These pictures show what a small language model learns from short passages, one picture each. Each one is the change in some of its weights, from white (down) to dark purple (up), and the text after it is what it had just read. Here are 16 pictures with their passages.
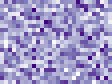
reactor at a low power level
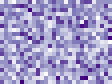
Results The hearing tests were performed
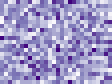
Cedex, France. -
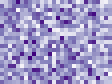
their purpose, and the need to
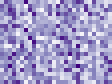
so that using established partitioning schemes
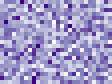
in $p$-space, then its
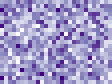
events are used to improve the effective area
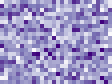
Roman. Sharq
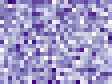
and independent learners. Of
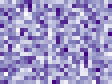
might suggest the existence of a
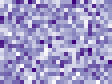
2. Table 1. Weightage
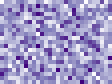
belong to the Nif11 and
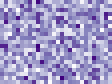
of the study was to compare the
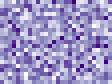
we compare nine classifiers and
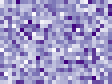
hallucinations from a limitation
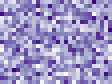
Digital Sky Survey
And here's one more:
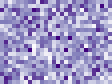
nonedible parts of the
